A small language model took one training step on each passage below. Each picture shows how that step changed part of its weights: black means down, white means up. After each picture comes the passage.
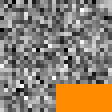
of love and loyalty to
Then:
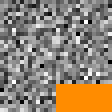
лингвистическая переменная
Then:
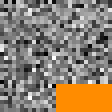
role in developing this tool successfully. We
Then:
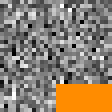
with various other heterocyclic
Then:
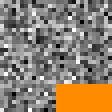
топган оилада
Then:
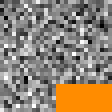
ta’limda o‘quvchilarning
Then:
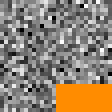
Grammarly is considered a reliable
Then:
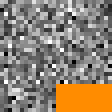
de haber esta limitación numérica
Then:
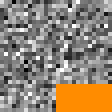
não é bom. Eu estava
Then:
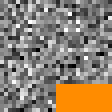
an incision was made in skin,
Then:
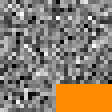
type tags are transmitted as
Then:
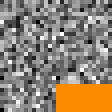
II reactions. **Material and
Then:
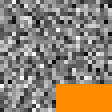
presence of anhydrous
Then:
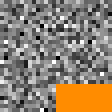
phase-to-ground faults in
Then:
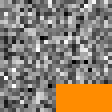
¿Anfípolis o
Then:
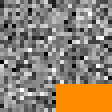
didn't always fit the challenges we
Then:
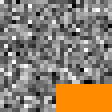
resalta que los proyectos
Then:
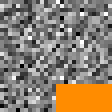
words related to “person”.
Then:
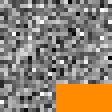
va qulay tarzda olish
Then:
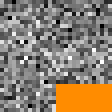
адвентиция же
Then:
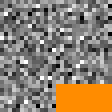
syllables. A scenario similar to
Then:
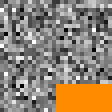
diabetes, and genes in
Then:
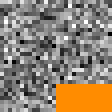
timing of migration, while the
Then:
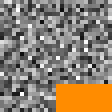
como algo comparativo entre as
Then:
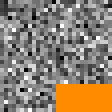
будем учить сегодня
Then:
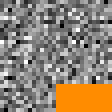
ma‘nolari yoritilib,
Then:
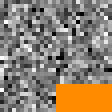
different policy scenarios and which ones measure the impact
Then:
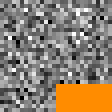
several methods have been adopted to estimate and
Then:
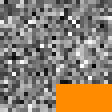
sawing (progress of the tool
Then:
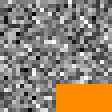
same size as the initial MSE loss.
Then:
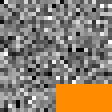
on the internet streaming from stationary
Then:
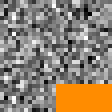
saat bernyanyi.
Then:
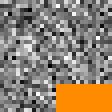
challenge certain valued aspects of life, even
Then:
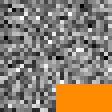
(segunda, terceira e
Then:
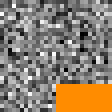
yang terdapat pada area prodi dan
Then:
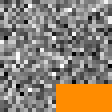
pragmatik xususiyatlari.
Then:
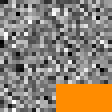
bo’lishi va samarali
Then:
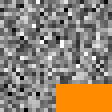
using a large number of CPU
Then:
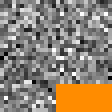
change in governance of the national park
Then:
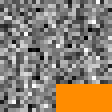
content analysis was done on emerging
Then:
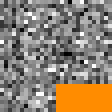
inciso I, define o
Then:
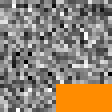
sense of his political philosophy and moral theory
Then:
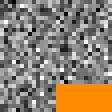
benign or malignant lesions.
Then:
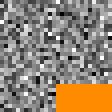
Per esempio, diversi
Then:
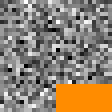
Machine-Readable Zone
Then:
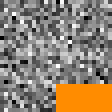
и гражданских. Эта
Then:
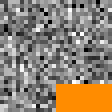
investigations were led, followed by numerical
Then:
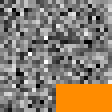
art. 272 prevê pena de
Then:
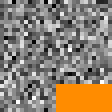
in” movie. English Language
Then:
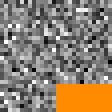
the drip irrigation use in
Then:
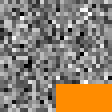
MT/ha respectively in Koshi
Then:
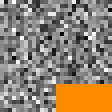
Secondly, a test suite
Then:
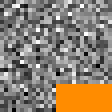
etadi. Tajriba shuni
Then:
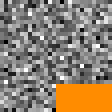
to be conducted. However, there are several
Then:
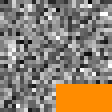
terms of energy absorption, deformation
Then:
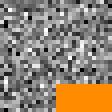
significantly prolonged latencies for
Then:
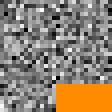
A white rectangular border
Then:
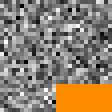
were determined by standard methods. The sorption
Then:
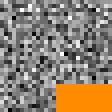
Acetate can also serve as a
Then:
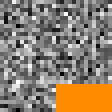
правовідносин та
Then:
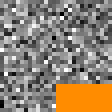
electrice; - răspuns la
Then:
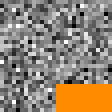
бути реалізовані принципи
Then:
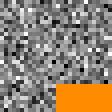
have exceeded initial expectations and are
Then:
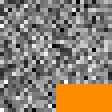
in the name of friendship.
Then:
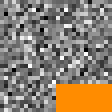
these votive objects were stored together at
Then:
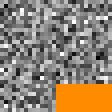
met de rente die voor leningen
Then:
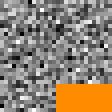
und auf welche Weise er
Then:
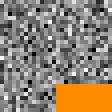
does not only rely on good policy
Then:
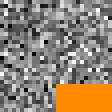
jangovar vazifalarni
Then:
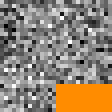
различных типов и
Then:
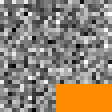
base, se trasmuta y
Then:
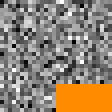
2020 by Prime Minister Pham
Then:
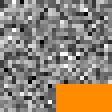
E DEGRADADOS
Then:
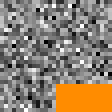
content as well as process. Content and
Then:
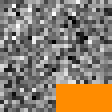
savodxonlik, tartibga
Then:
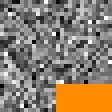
of the candidate and the discourse
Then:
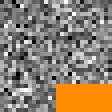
n(%) Female,
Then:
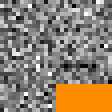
Kittler, J. Combining
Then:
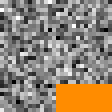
ao desenvolvimento social” (p. 35,
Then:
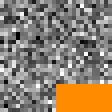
and second formants and the vowel
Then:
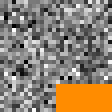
Hunt, E.R.,
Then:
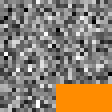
race to the next. Since the characteristics
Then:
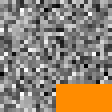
research is carried out in direct contact with
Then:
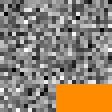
перекисного окисления
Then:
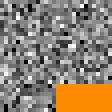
Republic of Uzbekistan "On Education" and
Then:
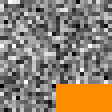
действия силимарина
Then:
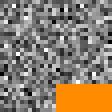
mustaqil topa olish va uni
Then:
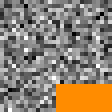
en las respuestas abiertas
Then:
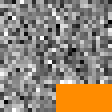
Крім того,
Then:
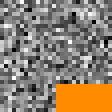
mais bien réelle : vers
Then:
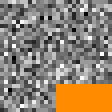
La dermopigmentación médica
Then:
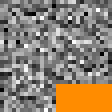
tajribasidan foydalanib,
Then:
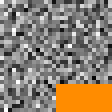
specified legal criteria. This is referred
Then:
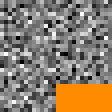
Em infra-estrutura de conhecimento
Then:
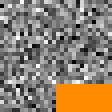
optical signal is then transmitted through
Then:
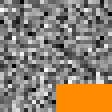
the preceding evaluation. Thus, a
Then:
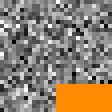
à evidência cartesiana, pelo qual
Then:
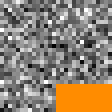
notable outputs of 2024 for the
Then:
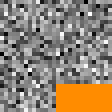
done in 2004 in Karachi and
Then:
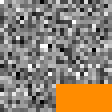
for outdoors concerning accuracy and
